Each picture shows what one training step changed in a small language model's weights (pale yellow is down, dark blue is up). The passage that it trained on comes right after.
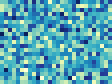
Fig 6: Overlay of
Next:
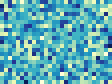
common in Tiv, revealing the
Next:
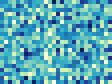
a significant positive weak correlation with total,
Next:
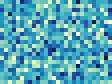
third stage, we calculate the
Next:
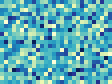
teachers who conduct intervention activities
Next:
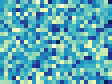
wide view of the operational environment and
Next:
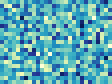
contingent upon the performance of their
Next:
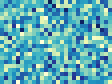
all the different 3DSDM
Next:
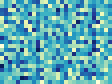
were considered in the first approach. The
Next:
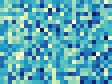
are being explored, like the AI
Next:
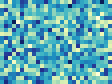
to the process of identifying and
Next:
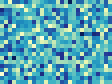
the NH group is involved in the
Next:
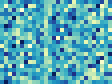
modern science and economy based on modern
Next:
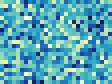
that organisation. In this case it
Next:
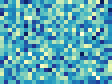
as labeled by a
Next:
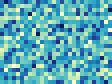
and the EMG signal during
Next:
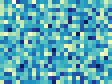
future implementations and the wider use
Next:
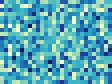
flexibility, adaptive versions of
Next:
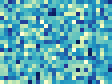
intrinsic motivation,
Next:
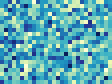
an intransitive verb
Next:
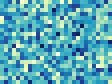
The adolescence stage extends
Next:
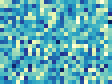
punish crimes or
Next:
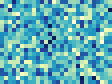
effects; thus, the model satisfies
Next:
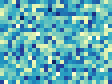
case with wavelets. It is
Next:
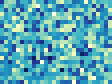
profiling (Art.
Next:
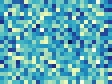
source parameters NOTE:
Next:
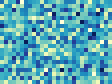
those who left for Israel and
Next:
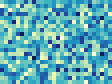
for information, training, exchange of
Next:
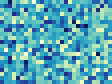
available phosphorus rating
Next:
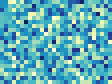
Leather Exports) has
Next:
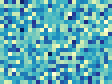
the edges set. If
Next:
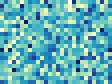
supersaturation levels (SS)
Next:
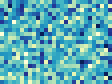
**Source:** A brief
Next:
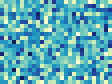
patients were admitted into the
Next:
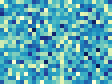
size of associations. -
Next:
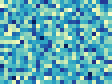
of HRP-based
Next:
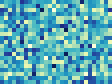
to the treatment of this complex pathology
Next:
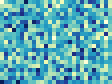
transitions correspond to the protocol
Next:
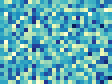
ton of wheat per
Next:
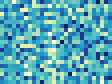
Tulsi with a characteristic
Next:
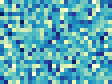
microscope (CLSM),
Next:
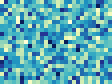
emphasise that OBF is
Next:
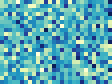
emerged as the predominant method
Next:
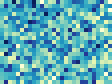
Individual and group awareness, body and
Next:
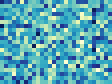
as the Slovenian
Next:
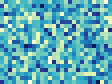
where patients/citizens are
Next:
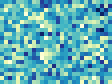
are elements of Jane Eyre
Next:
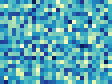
of litter Litter in
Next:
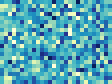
The conference provides a good opportunity
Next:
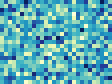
was controlled by a building called
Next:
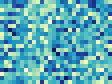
L, Zavorovic
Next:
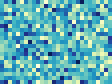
has positioned carbon capture,
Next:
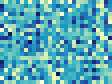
protons are indicated in the figure.
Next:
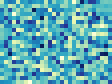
leads the definition of performance management
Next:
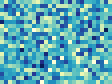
the importance of democratic
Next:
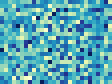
the hours students spend
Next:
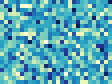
6 Conclusions This document
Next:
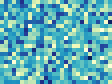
on a polynomial curve
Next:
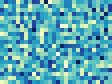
can effectively plan the need for human
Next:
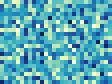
types of processing because of their
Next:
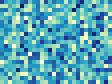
do not provide the desired effect from
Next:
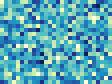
closest analogy - but the
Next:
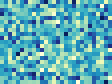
and p-values were utilized
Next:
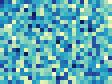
information’ with mixture
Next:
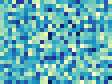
to use the expected lifetime
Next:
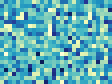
m_j^2$. We must
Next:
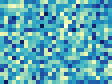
citizenship education subject in a
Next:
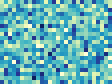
primary or secondary lactation
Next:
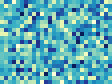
solving for R&D and
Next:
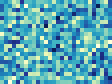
Keywords: Climate
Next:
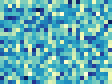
substance with the weight dm by
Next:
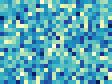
deployment of these tools
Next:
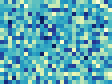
are available to carry out repair
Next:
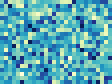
children jumping together with the same
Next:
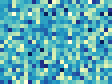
- \frac{\partial
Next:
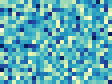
in bit rate and integrity.
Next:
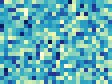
which include annual income, food
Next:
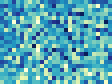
Old Norwegian The
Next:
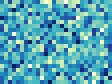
Mechanical Properties of
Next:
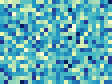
renewed interest in interventional
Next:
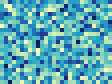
a significant difference in microbial reduction
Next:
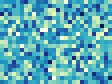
and removal of substrate
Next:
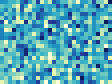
implementing the changes mentioned above
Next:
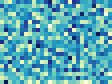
account for canopy shading
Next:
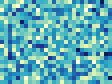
82 Patel et al.
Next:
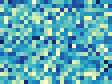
and Seemiller, 2017;
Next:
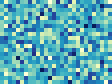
time which have no longer affects
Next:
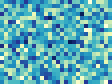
and external dimension of social
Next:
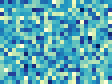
Both fabrics and
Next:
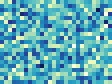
“... when I got
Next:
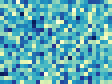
the interaural coherence
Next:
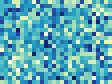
level Total p-value
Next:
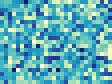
study and has assisted with the
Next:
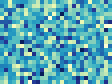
In the first part, it was
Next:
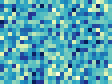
it bends?? - How
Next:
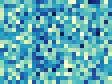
definition. Definition
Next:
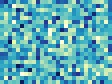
tensile load Figure 6:
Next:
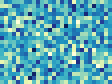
relationship between the habit of reading
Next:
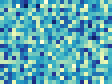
the effectiveness of tax administration and the
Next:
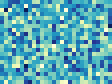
are widely used for duplex
